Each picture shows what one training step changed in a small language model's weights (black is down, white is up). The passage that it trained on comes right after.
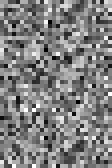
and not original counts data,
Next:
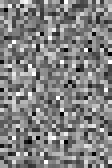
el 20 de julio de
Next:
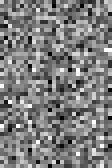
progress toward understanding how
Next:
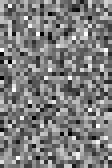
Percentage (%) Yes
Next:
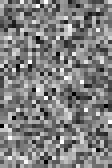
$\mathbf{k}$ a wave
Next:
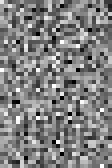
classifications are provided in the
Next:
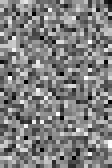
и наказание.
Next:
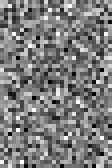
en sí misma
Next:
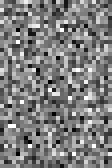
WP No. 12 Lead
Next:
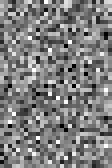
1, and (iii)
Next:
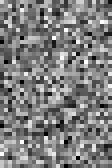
encouraged a critical review of
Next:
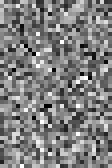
process is incorporated,
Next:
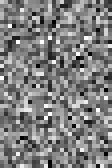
information and then display the results
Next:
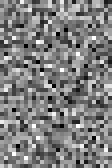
pela Filosofia
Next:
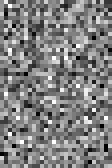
for diagnosis delay.
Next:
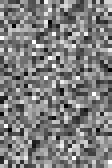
and the red curve representing the
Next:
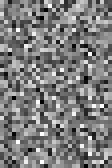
this is an annulus
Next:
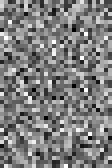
Doç. Dr.,
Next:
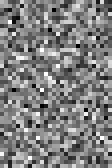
hosszú ideig
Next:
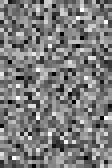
the recommendations for the
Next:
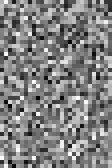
on the currently available data.
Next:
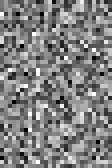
periods of quiescence
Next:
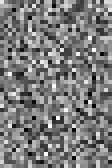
spherical membrane described
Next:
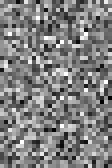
sum of the entropies each
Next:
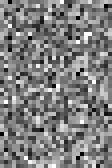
similar reasons the vertex operators
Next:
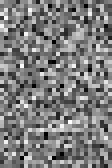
a photodiode structure
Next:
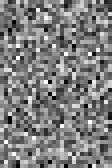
another communicative intention
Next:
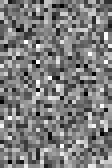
the field sweeps, at
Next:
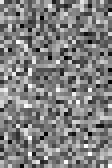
pairs within BCS
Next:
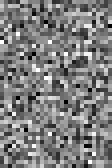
distribution; ROADM,
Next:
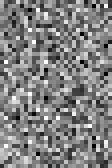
an ISAC system has
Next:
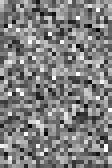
autophagy activating
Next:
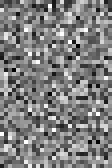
example). The use of the
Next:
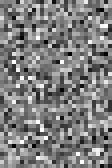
cosines of the vector with respect
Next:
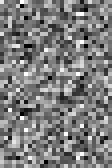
principales formations de
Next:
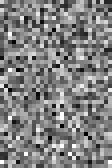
aiming for theories that
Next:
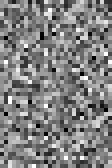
of the inner disk to a
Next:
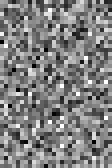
of large volumes in a
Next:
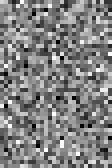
taken in the first run.
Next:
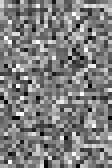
values. Dotted lines
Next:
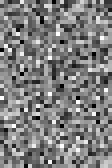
particle itself. The other step
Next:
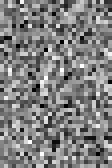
error is found to be very small
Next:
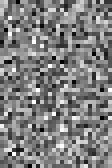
into consideration that the communication
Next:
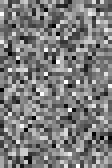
that $126$ has an
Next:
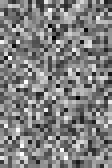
of pixels forms a
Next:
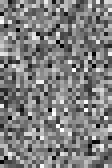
kundi pati na rin
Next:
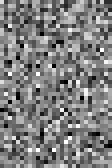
framework encouraging cooperation
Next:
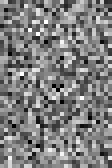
a set $\partial \Omega^+
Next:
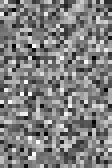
by a potential \( V
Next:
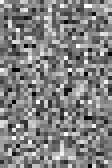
delivery schedules are
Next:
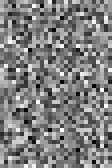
Região Sudeste
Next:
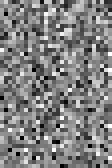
are often ambiguous or
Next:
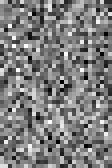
management and cooling of
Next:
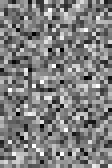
of cloud and internet of
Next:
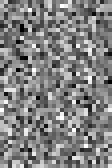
which grow during the aging
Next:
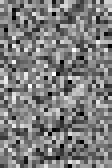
absolute energy value of an
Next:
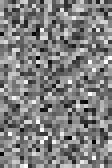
acquisition is in line with
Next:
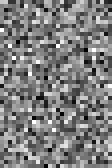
a tool to interrogate
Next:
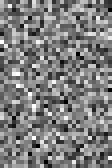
level. Selected students were
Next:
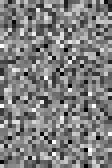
answer these questions
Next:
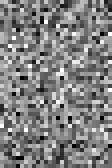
only into account those forks where
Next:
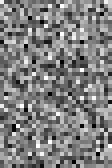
closed-form solution of the
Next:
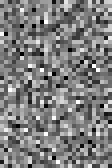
larger projects there will be
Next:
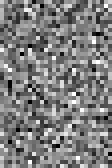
O cenário
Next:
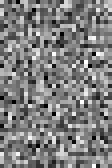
largest system that we have
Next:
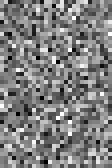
the number and complexity of
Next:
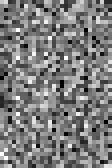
a define o §
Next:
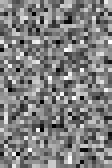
mean and variance. In this
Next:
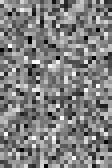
яка міститься
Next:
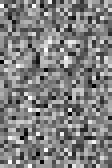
SORT is employed to
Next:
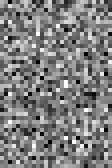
ziyod issiq
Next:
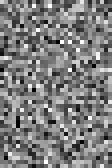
compositions of RNP
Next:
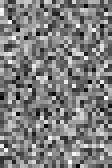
NPD data. Sample
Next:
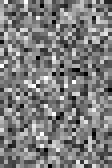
In the Fourier space,
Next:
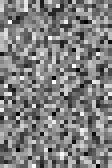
Bristol BS8
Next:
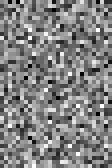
qardosh xalq
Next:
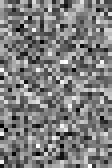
level. It was found that students
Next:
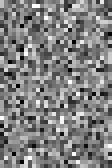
produced by secondary electrons
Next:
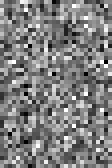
Wirkung eines
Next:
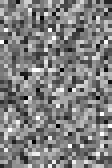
there are many historical
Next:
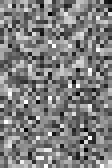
Despite this, services
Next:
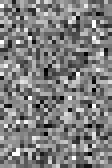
(LIL) showing
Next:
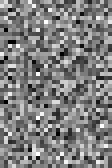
- \tilde v_{\rm
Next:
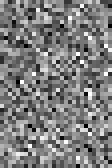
an orthogonal transformation
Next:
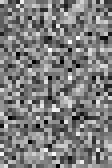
developed for two-dimensional and
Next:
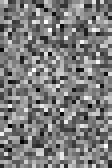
a mente ativa
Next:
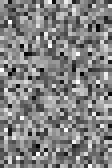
Key R\&D
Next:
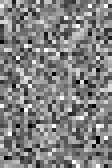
(np. TOK
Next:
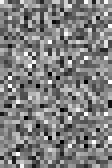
analyze a discussion between
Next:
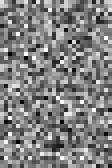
sont programmés entre
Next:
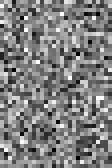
(Italy). The
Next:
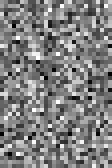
and disc image segmentation from
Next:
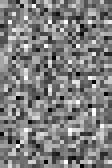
también el
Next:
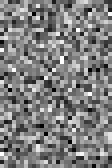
however, as the smaller
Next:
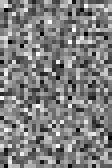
y comprender que su
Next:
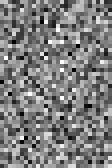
only two objects, which means
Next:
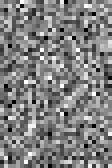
eliminate odour
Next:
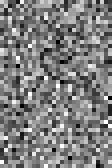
describes how these degrees
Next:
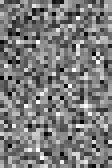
current devices can still work with
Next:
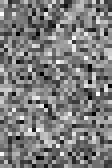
that this paper's scope
